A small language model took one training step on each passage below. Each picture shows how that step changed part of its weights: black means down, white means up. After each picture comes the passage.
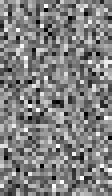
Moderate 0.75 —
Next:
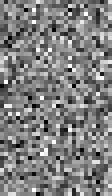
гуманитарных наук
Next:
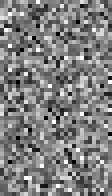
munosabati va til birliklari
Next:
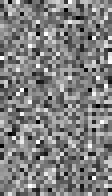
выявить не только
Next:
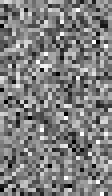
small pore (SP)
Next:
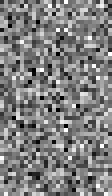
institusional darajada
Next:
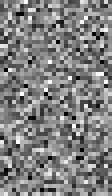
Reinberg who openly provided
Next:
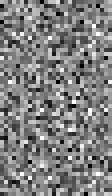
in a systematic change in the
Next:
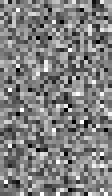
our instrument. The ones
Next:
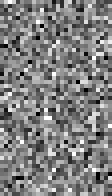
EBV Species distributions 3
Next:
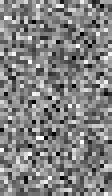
University of Augusta,
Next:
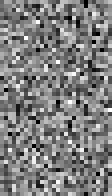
ciertos segmentos de la
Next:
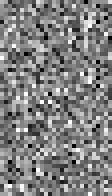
pendaftaran secara
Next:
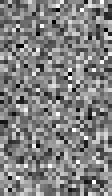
for ethanol production. The composition
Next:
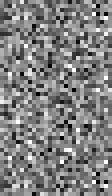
FMOLS DOLS
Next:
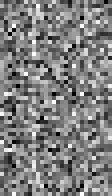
been modified or not.
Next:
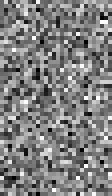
from Arabic social media data. This
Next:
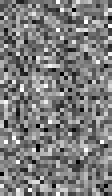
kasbiy kompetentligini
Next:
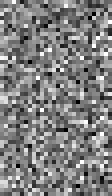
frameworks and tools and the high costs
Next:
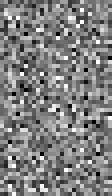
da história da humanidade o
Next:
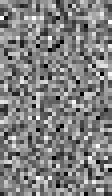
since it has a large effect on the
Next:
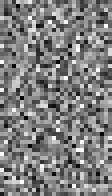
deteriorated at least partly as
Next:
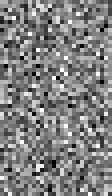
during remediation of soils using
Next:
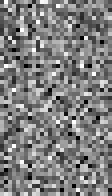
service providers and clients.
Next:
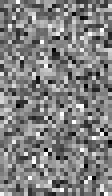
is similar to the Golden
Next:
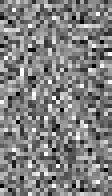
з сказати, що
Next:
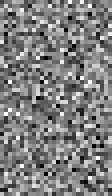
followed by private sector
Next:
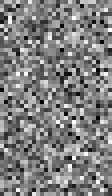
service (DDoS) attack
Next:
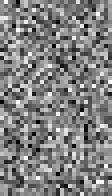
Classical Outlook*
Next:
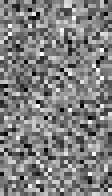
was suggested by the study that there is
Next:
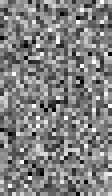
alkyl pyridines /
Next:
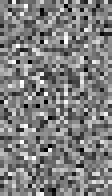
using the capabilities of modern software
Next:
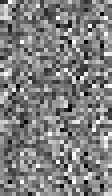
100$$ 3. Size distribution and
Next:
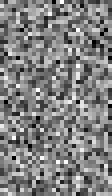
Spätestens seit den
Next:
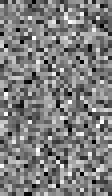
los ángulos de las
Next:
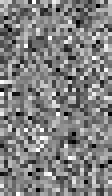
melongena* Saran Saran yang
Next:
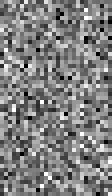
highest height and diameter while
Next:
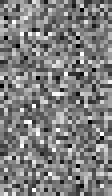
tillar qatorida kelmoqda va
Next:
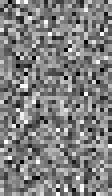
va turli madaniy
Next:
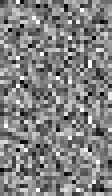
الرمزية ما
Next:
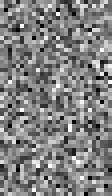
utilizing the descriptive correlation
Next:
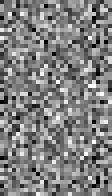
литературе периода
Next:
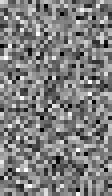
dark tetrad personality
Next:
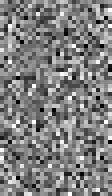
entrepreneuriale des
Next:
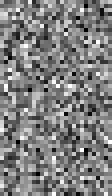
consumption. This ends up
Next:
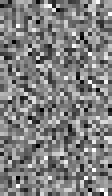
a Swedish woman in
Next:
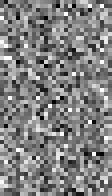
need to prove its value for
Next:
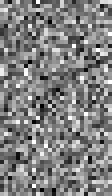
directed graph with two types of
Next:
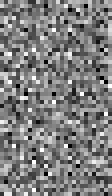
dalam nilai rapornya.
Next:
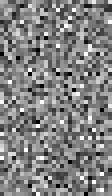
LR queries through the
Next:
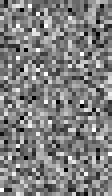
pertence ao Conselho Nacional
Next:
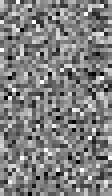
// “Ўрта Осиё
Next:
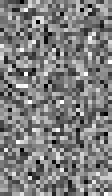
a globally widespread and
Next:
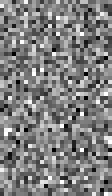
algorithm. Authors:
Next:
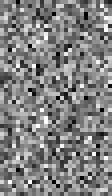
OR "Spouse
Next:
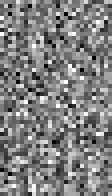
The average ^{238}U content
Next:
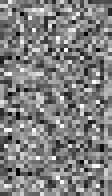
important? Profitability? -
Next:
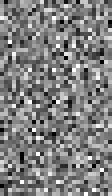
25 design firms of 6
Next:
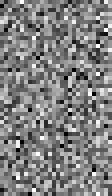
обширной нишей
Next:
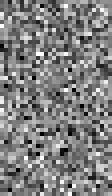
based FAME video
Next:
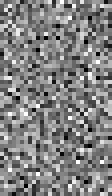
how a writer can write
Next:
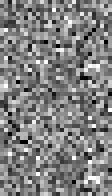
привело к отходу от
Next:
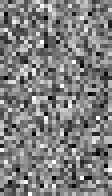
korte en lange termijn.
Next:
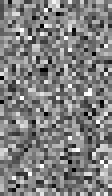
and Innovation, 3(2),
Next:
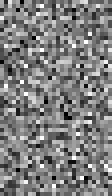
in all cases. Seam efficiency
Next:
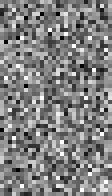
authors show very interesting results, for
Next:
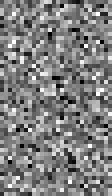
tıbbi yardım
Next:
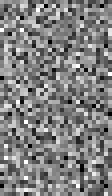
Zum Schluss ein Blick
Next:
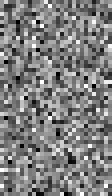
términos que ocupan
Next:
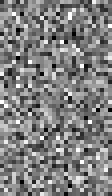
obs. T. Blaik.
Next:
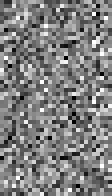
standards (SNMP and
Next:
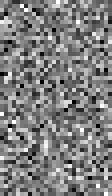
bera oladigan barkamol
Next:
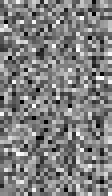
булінг. Зокрема,
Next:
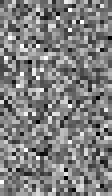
presents the anonymization module
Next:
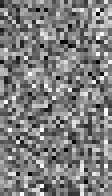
using the tool? If yes,
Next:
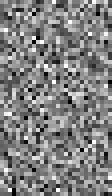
TAVSIFI VA
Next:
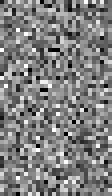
психология фанлари
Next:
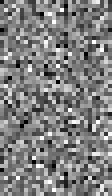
surface of the samples and to
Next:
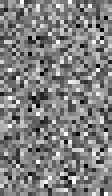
American Diabetes
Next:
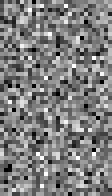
*Hukum Acara Pidana
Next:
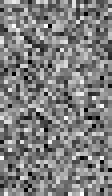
the implementation of drug crime
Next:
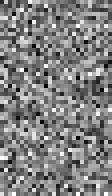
dan mengembangkan **Wisata
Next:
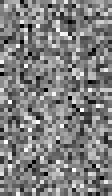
В ряде государств
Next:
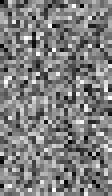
the inside: – No ↳
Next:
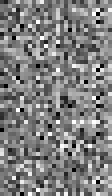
de todas as artes,
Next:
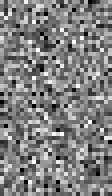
order to limit the spread of
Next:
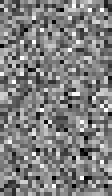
and (1) being the lowest.
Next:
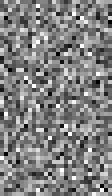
is indispensable to develop
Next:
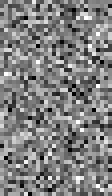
minus (-) it is a
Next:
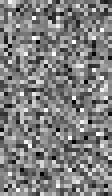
the energy consumption, we have considered the
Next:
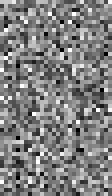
temperature) were observed in **80%**
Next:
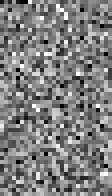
amount of initial maximum strength,
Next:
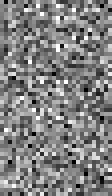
pieds nus, comme
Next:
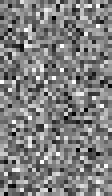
the teachers' readiness,
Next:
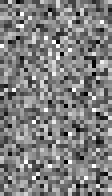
ва ижтимоий
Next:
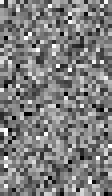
ulanish foizlari borgan
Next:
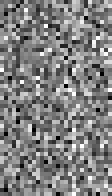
experimental and predicted values obtained from
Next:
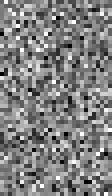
años, el reconocimiento de
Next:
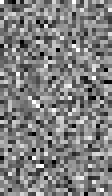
the Republic of Ireland
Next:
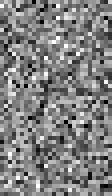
Datenerfassung der
